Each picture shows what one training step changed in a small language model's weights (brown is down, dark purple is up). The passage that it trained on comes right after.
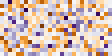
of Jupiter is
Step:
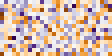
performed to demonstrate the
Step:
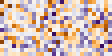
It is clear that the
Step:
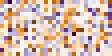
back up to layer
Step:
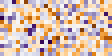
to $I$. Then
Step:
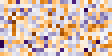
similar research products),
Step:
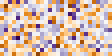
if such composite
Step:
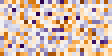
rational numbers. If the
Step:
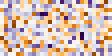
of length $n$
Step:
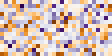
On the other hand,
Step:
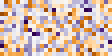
left (right)
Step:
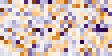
and DI water
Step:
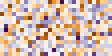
sets is contained in
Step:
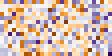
surface states. The point
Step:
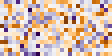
similar dynamics of dark
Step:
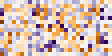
locally varying
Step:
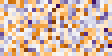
in stability, but
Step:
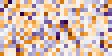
the identification in
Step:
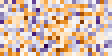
dissipative for
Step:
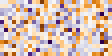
2\right)$ If
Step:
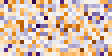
generating function for
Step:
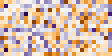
RPOs for
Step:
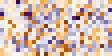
For comparison, this effect
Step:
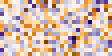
in the conduction band
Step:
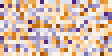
more complex problems. The
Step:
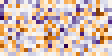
order to avoid
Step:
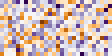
the chamber,
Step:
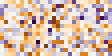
numerous parameters, including
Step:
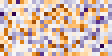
five criteria
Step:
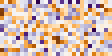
$N$ and
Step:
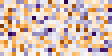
sample during the laser
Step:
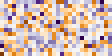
closed-form solutions is
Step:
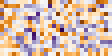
bounded orbits in
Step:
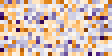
difference is due to the
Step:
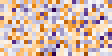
experimental tests provides
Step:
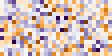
Then the integral $$
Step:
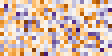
a limited set of
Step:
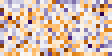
can only do so for
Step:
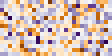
an arbitrary fixed index.
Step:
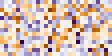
the affine Lie algebra
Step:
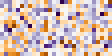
further from musical
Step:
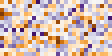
$A$ and
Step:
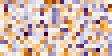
Our data shows that in
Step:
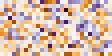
union bound to get
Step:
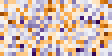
expansions of the
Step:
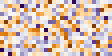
using a new scheme obtained
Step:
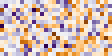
for $m \geq
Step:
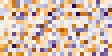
that intersect
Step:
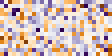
k_i \in
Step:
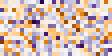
of exceptional
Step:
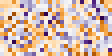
etc. For
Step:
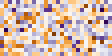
analysed exploiting
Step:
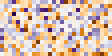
which uses the theory
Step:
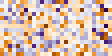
on the resolution at which
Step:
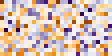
matrix *X* from
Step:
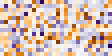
$\rmS$ can
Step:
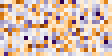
definition is motivated
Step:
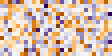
lattice path models and then
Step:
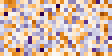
previous conference paper
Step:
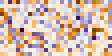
a parabolic subgroup
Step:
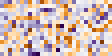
development of methodology
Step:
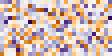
the random geometric graph
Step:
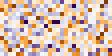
of the least singular value
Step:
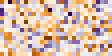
compare the accuracy of
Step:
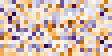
do the same as
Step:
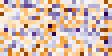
been reported at
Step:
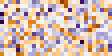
the time lines are chosen
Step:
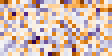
the covariant form--
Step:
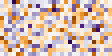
of as a kinetic
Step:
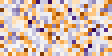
and I had started
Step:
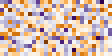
which quantifies the
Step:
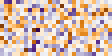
high transverse and
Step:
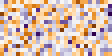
by the property that the
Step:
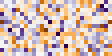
operator applications, dot
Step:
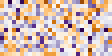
presence of hotter
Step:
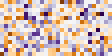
regular disclination
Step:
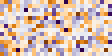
arrangements is
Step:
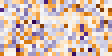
the updates
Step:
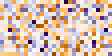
photons, respectively,
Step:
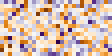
all $(\theta,
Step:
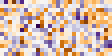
understood in the
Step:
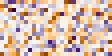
more detailed study
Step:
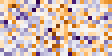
may develop into regular,
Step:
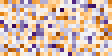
we wish to close
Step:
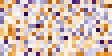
Our first result shows in
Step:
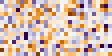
prime $p$
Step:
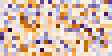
any observation.
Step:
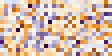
regions only serve as
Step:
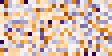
substitutions over a
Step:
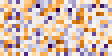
from the intensity of
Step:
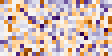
c(\gamma) +
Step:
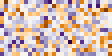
$\Gamma \approx
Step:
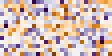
find a complex number
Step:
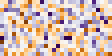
K. The inset
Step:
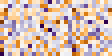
the Assouad
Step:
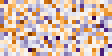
maximum fitness of the
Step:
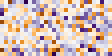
a hockey
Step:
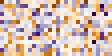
firstly, introduced
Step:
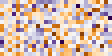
diagram, the fixed Hamiltonian
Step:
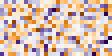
be treated in
